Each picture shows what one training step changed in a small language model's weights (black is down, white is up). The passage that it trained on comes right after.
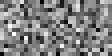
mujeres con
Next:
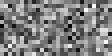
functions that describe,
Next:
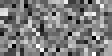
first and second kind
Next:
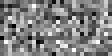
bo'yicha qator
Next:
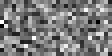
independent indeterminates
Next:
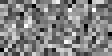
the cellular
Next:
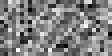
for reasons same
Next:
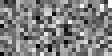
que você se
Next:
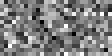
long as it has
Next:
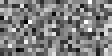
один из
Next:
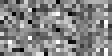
\mu \sin
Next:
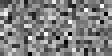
normally distributed with
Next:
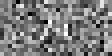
otherwise $\kappa$
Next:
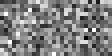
puntos El
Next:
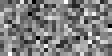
number and $v
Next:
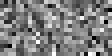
approach to study singular
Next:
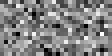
a devolução
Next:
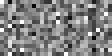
tuples in
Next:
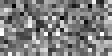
now able to
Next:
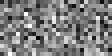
in the adjoint representation
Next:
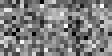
space (see for example
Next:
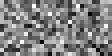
os ventos de
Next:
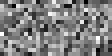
a presença de
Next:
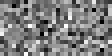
is described by the
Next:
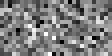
in this paper can be
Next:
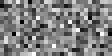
acaso se dan
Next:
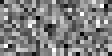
of thumb}.
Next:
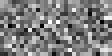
$\vee$ and to
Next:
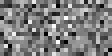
темп развития
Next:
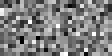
population are distributed
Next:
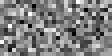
concretos para
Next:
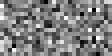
decays more
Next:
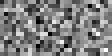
-- our theoretical
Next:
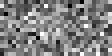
is equivalent to the relation
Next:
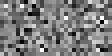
any sequence such that
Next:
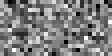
be symmetric and satisfy
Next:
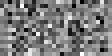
Moreover, there exists a
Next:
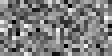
$f$. \smallskip
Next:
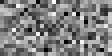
a particular model where the
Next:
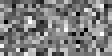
examine the two possible
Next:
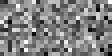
réduire les
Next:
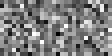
since the position of
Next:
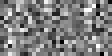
necesidades. Se ha
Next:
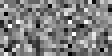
energy conversation
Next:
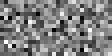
borligi muhimdir.
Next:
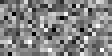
\bigl( x,
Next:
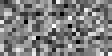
qilish xarajatlarini
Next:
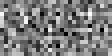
Gambar 3.
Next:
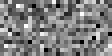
the vertex-disjoint
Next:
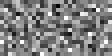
game loop,
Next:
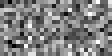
completion of the direct
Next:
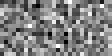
for future
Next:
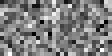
for the implementation
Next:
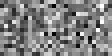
easy (and of
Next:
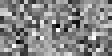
z\right) -
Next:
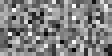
and Alessandra
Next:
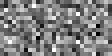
organismo, no
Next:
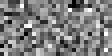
between $x$ and
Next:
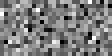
Abstract The
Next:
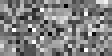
function $t \mapsto
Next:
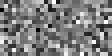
counts the proper
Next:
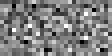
under the proper moment
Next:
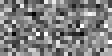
precisely, for
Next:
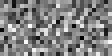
is a singularity
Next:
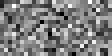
Introduction} The
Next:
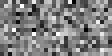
every $u=
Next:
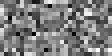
variables, we obtain
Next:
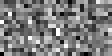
observó que
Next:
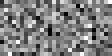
of solution of this
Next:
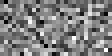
results along these lines
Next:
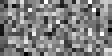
Los participantes
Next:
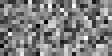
en abandonar
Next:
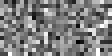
defines the mean time
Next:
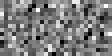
AB.$ Thus
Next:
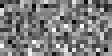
This paper considers the
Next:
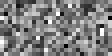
Regulations of
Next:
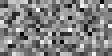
08 de set.
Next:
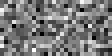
applications. For more
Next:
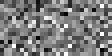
together with Lemma
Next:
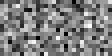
invariants for closed
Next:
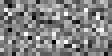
alta resistência
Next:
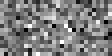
on $\sigma$ it
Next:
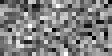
for the subject index
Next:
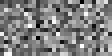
in different colors for
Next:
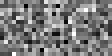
empresa está
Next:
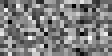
en niveles
